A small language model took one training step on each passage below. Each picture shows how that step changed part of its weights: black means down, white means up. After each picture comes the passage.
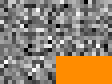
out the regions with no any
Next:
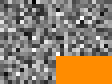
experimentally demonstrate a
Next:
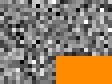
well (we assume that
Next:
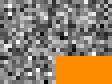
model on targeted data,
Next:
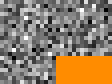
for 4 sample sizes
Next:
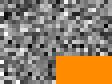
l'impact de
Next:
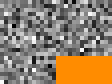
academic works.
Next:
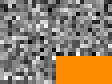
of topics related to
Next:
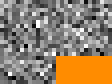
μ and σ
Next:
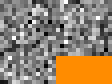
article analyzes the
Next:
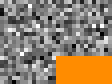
rather than to the hole
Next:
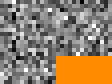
focused our research on the
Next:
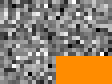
of interactive white
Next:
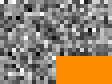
4f configuration are used
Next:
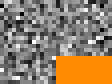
sequence such as to
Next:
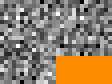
exploratory sequential
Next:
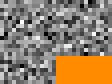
a new route for
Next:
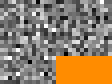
to the end user,
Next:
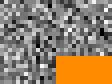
in Thailand which
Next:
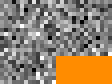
Le partenaire
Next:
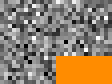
material, i.e.,
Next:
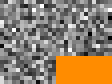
– longitudinal vector
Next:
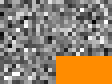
still can prove that
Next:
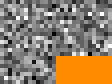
IL 12 stimulation
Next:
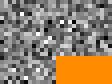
Table 3. Metal
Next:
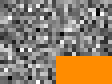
approved by the
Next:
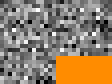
Our analysis suggests that
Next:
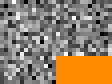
determined that participants working in
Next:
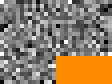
uma trilha de
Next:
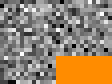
rather than mere duration
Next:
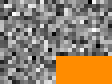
properties. This may include the
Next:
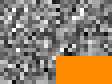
les symptômes,
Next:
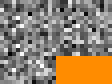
Contrary, the
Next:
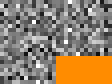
all assessments in the
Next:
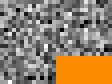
translation studies. This
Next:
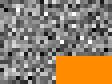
living things.
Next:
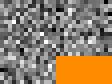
atmosphere because this
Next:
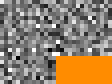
dereplication step
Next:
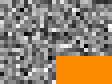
to be identical for
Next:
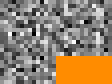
are presented. The results show
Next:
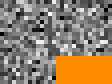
an average of 55%
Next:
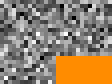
frequencies. Among
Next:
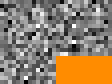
end of the structure. The
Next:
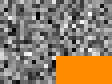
в современной
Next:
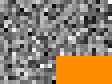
на базі
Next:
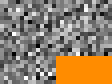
other galaxy properties that might
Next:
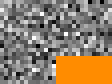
switching efficiency
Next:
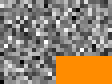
might be a limiting factor
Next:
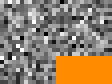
energy [19]. When
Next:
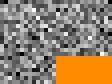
el Jesús
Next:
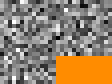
what is a relatively low
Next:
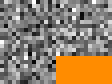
árbitros em
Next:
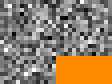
corrective action plans
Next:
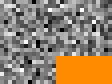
The solid line is the
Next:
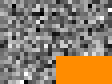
distributed family of
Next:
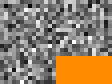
presented by us, systemic
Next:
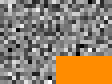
regarding the importance
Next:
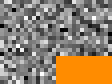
tela | 61 x
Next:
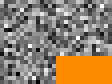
TTG ishlab
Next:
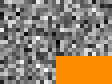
the saturation of the
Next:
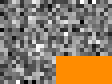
se usaron los
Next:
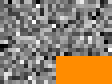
weighted moving average
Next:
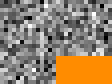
of air. The time
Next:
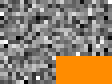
when she fled from
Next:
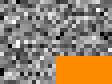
a Plantation
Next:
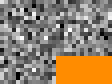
in a given journal is
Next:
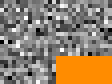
A group of trees that
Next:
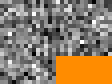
and the distance between this layer
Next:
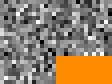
of Amsterdam
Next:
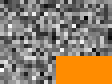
„hoe de
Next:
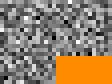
increases the memory and
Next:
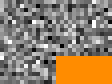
motion consequently
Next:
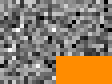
a major focus in cancer
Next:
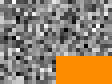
juda katta
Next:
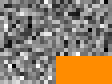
tizimi shu
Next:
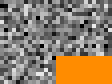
file format.
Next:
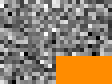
boshqaruvining asosiy
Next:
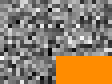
current projects using future
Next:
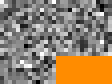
versatile RC
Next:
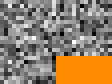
tells us that
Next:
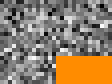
narrativas sobre
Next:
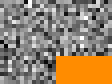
ligands. Particle
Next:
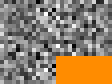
yer yuzasi
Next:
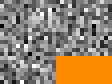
this infinitely
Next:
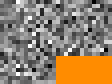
average over $20$
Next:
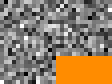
conference trip, and
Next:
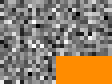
identificación de las
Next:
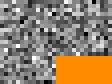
more negative, the gauge field
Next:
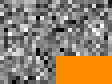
passed. We
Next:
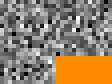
the Department of
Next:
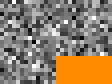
interpreta la obra de
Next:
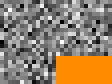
spectra allowing detailed
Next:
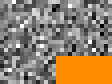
into $A$. Since
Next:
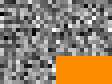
learning to augment
